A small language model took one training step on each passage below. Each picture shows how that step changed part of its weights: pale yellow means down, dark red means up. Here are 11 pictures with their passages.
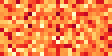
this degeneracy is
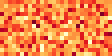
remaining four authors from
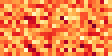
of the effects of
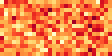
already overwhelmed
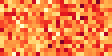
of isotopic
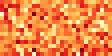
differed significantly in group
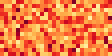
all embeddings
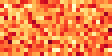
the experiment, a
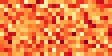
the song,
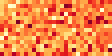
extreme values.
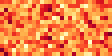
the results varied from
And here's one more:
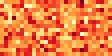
For the case with an
